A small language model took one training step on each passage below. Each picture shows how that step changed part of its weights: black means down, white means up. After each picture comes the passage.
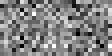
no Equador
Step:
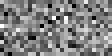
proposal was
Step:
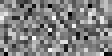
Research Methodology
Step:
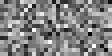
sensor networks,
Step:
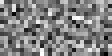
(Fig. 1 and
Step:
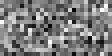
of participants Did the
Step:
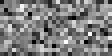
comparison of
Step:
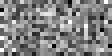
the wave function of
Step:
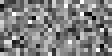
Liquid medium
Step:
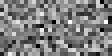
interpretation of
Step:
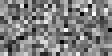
to reflect the human
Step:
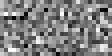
hrs of
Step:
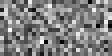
is often referred
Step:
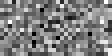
Analysis of the
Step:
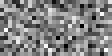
may become the model
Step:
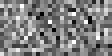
composites. The
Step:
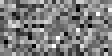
provided for me
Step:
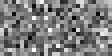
Step 2:
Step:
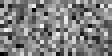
that stand out in terms
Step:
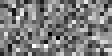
altitude among the
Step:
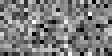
impacts of public
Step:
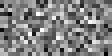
and nutritional
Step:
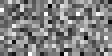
dynamic approach to
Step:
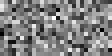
correct physics
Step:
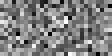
first time it was their
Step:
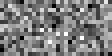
from the GESIS
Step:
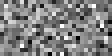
food safety
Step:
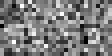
respond to changes and implement
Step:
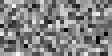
geometric mean
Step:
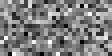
of their prediction
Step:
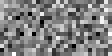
The foot in
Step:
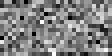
an increase of the
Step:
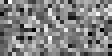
proportions of
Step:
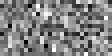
taken a much
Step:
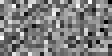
distribution of components to
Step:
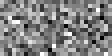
complex relationship. We
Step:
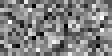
in agriculture with
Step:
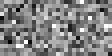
BA thesis
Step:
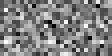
two spice plants
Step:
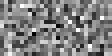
set for each concentration of
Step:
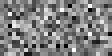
follow a pattern.
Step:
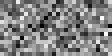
East University,
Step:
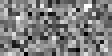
planes, respectively.
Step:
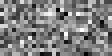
the process are made
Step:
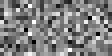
high turbidity
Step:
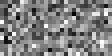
a hermetically
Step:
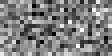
and offers the
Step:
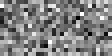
intake manifold
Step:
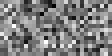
to users.
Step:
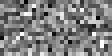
and PR have a
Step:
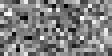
Punjab for
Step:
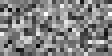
fits the data well
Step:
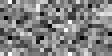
the numbers
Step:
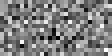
to reduce the
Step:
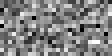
implementation remains
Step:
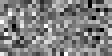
Server side
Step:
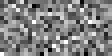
and transposition
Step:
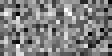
two types of
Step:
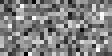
a promising and
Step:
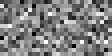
regions for the individual
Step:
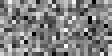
cost benefit was
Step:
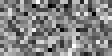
form is always
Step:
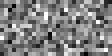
reported to be a
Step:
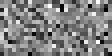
is distributed across
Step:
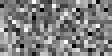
B_y \quad
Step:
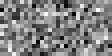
the headache
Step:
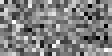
various location and
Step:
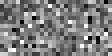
lying on the
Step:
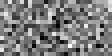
of thinking.
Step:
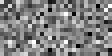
things that science
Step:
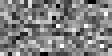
of its early
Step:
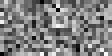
exist in it.
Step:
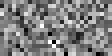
well and making them
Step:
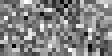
at steady
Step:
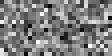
of market mechanisms
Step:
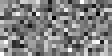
Dry eye
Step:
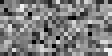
comparison of the
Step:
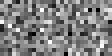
on a person's
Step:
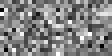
the water is well
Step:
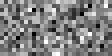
on the water quality of
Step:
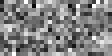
the Problem
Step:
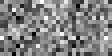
Fo: Formal
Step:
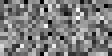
requisite methodological
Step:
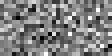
design. The determination
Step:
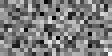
one of the most
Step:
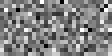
This paper has
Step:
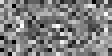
Several other
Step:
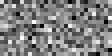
interface where multiple
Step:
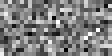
of change, or at
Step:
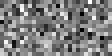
ignoring the
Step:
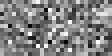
the durability of
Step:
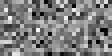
first of which was
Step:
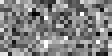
a resonance
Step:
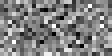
powders were
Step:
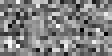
other remaining two
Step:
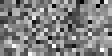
A NEW
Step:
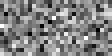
two propositions,
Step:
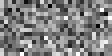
a significant, yet
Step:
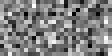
in Table 3; the
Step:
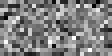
of ATN were
